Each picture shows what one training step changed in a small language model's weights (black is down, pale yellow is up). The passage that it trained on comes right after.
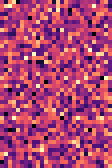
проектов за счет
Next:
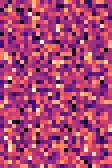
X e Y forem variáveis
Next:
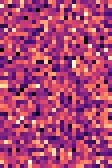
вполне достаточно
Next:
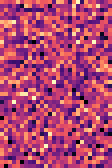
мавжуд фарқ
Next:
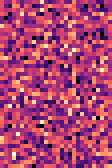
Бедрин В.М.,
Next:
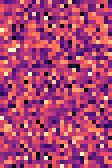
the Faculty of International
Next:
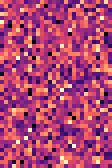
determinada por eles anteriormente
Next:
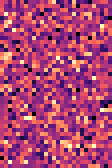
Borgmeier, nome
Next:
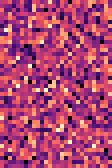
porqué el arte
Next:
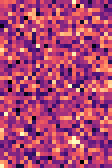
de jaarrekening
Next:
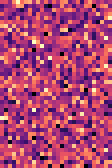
sharoitda jamiyatdagi har
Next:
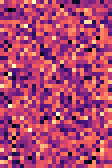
bo'lib hisoblanadi. Har
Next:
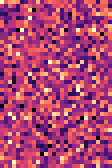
har bir mamlakatning iqtisodiy
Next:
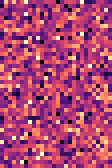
mukmin, kecuali
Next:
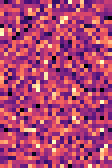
what indicators were
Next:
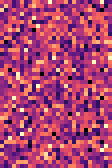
ambiente adequado aos seus
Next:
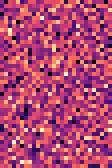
anlamak, eğitim
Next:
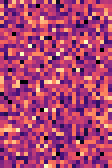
x em relação ao ponto,
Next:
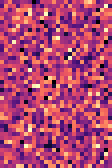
trois phases du
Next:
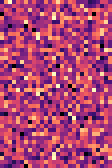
Elektrotexnika va
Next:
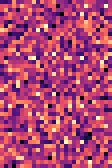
повышения эффективности этого
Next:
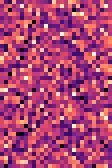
sun‘iy intellekt
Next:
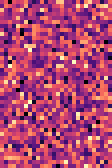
résulte. Tableau
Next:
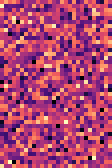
на себе Україна,
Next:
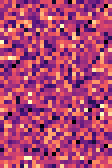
romperse la contención
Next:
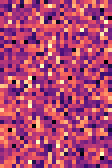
также повышать интерес
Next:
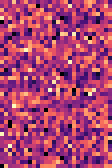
líquido da entidade.
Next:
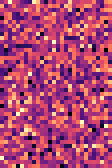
quechua los granos,
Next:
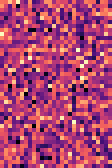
dans cette étude des données
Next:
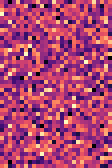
la importancia de tener un sentido
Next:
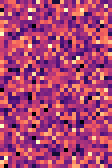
interacción con herramientas de
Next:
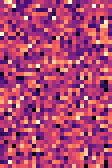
Ein Jubiläum,
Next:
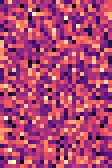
Dit themanummer
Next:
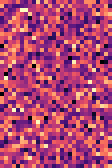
fatores que levam à
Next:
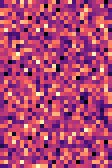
Шу боис,
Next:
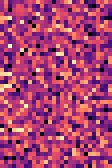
Chinese children with
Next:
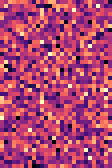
puede extrapolarse a la
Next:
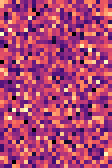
regels en normen die het
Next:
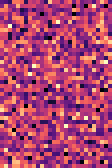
государственные и коммунальные
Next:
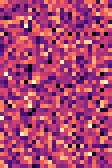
la posibilidad del ciudadano que
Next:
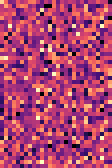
Mitos**. Rio de
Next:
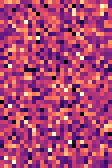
ultrassom se refere
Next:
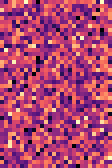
донині. Це
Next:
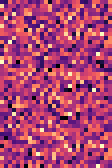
Schönberg basado en el
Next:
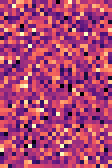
se combina con el choque
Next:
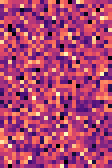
2. Tizim unga
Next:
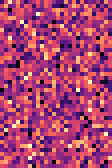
Meinung nach ist es
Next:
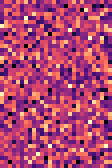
cada rama sus principales competencias
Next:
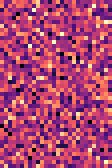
ce le ce urmează
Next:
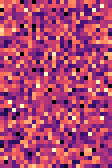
permitieron inducir la
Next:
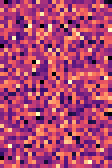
em produzir sons durante
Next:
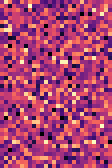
arqalı hámme
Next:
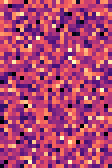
вага портативних
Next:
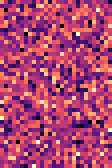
nefrólogo 1,14
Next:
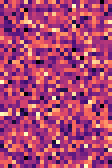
ishga tushirgich;
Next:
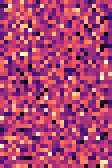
ons dus niet alleen
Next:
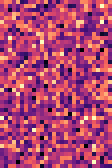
культуры и язык не мог
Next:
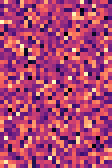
de spittijden
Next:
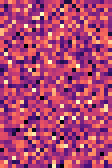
of influence the demand to
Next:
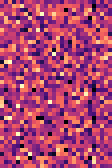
численні проблеми.
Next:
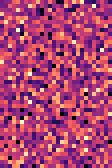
Supremo Tribunal Federal
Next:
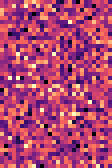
речи бакалавры
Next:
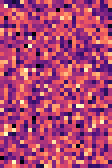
hanya dapat meningkatkan
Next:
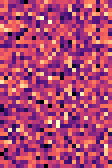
законодательства субъектами
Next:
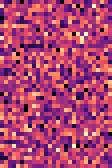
permiten obtener ese
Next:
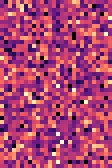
сценариев АС,
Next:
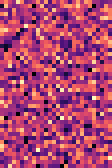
yondashishi ushbu fikrlarga misol
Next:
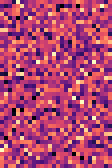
змін середовища.
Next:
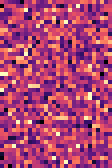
la nature du commerce en
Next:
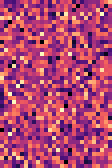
público. - Criação de
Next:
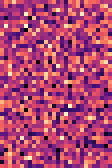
инструмент, результат,
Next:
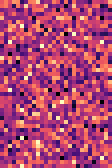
se han desempeñado como
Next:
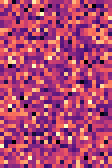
с ЗРР представлены
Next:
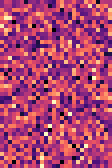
lor existentă”
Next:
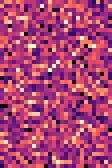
(Corporación Bananera
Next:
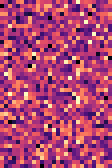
Downstream as
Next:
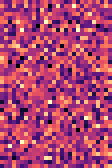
обеспечения политических прав
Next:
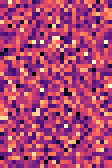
de atividades de experimentação
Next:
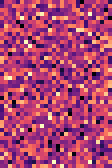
12. Federal Law
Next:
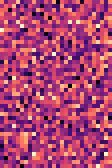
школьного образования,
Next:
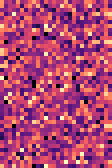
84% жінок
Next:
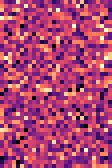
a Nietzsche para
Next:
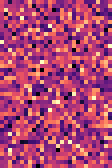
que integrem inovação
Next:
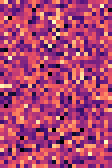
ta’lim-tarbiya va
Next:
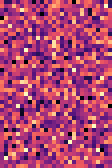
em grande medida ignorava
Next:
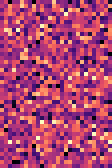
e 18 meninos)
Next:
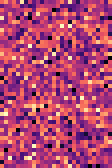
что существуют проблемы
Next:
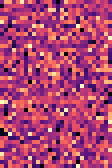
di licenze,
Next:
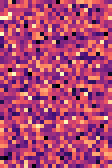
periodistas, que son acusados
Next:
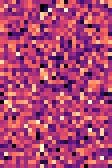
релевантності до
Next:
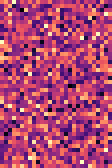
dostonida ham ul zoti
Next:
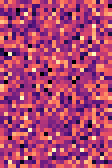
ahamiyatga ega bo‘lgan
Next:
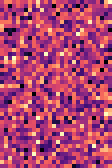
ushbu san’atdan unumli
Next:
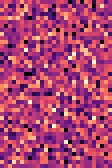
отделен от нее.
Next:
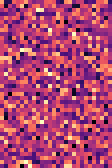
therapy, expert
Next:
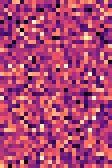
марказий асаб
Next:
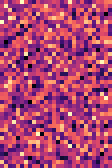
é punido com o corte
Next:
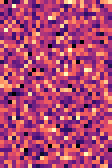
bir programma o'zining
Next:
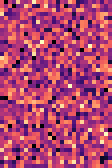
traditional understanding of
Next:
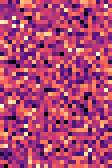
отаси изидан
